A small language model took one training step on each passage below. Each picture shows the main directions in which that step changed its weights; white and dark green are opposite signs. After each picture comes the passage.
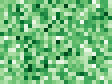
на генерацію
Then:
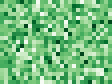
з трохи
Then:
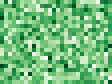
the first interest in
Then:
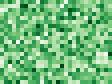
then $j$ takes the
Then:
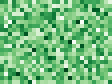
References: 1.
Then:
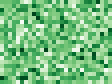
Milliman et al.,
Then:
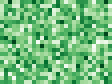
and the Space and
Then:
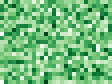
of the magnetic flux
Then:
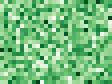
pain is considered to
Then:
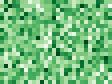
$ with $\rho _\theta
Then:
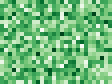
Nederland, De
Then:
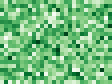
LZ sweep.
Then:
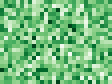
de oito dias
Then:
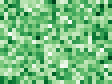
$eq$ scattering
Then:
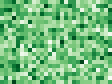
the synthesis
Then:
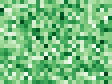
ezeknek az
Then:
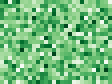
a lack of literature
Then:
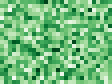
de visualização. E
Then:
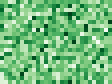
can be interpreted as a
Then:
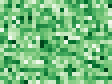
many years, a
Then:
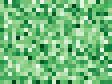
Model Predictive
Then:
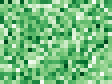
hospitalares e
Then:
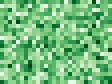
Visualiser has been
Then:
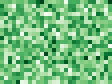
much potential owing to
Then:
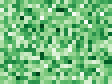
of nanowires
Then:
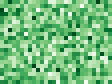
atividades como a
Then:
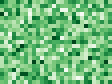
working set grows and
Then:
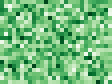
from a Series of
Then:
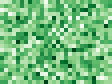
9 weeks birds
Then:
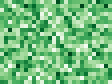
and visiting professor
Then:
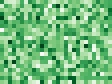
correspondência, com a
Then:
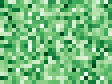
each other (Table 1,
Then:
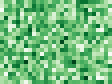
lines than the messier
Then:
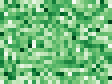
Q_{sit} \quad
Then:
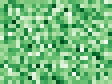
do rio. Essa
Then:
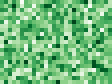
fulfilling the
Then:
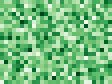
і доглядові
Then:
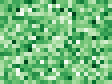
data deletion strategies
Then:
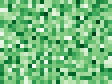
characterized by greater
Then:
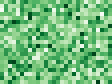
dependence in ${\bf
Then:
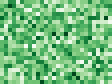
o muerte del
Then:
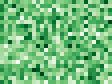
of this study was to assess
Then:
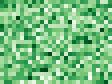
instead argue that
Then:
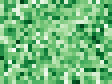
that are originated from
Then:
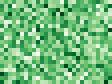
VAS scores.
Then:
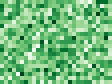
are greater or significantly
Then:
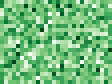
typical plasmas of
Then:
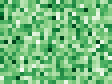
these transitions contribute
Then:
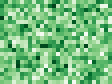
this is that, previous
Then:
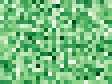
of these entries were
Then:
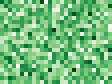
online) Comparison
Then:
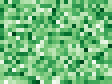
for the final state of the
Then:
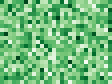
the full-aperture
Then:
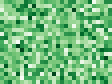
signals a larger
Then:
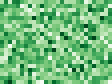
namely at bias
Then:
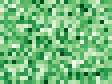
of the drivers of
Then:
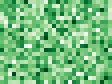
correspondence between the cluster
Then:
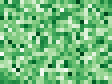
the course content,
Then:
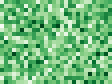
QR-коды в
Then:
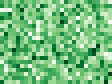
şekilde her
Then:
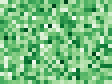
a "model" of
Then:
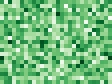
the detector strain, which
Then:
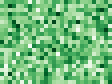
cancels the corresponding
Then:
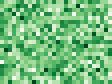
governed by a
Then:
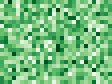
and SD were used to present
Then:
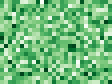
kun)da sinovda
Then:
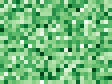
Computable Functions,
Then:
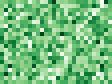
trials, differing
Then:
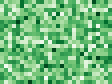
himself functioning
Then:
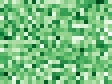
Standard Model in which
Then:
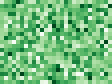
resources play a
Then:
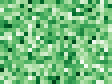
integrals. Here is a
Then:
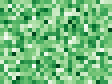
group (RG) has
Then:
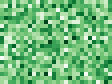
Esquema de
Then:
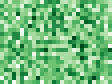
geometry. We compare
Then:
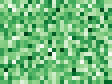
rus olimlari,
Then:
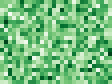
bids, which allow
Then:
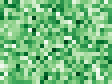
the fit parameters, within the
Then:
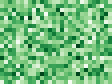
lost via oil
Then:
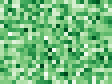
and algorithm input
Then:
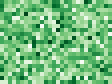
nozik ta'b
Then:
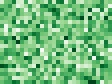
a more visualised,
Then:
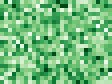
the bound on the standard
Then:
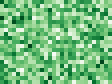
an online listserv
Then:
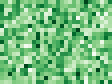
are associated with a particular
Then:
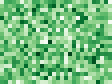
и назначение
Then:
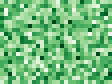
are able to plot a
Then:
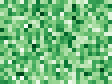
трябва да
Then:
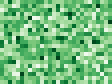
is more a tool to
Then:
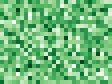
images in total which was
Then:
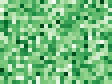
passed as a parameter
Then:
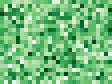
extraction. The resultant
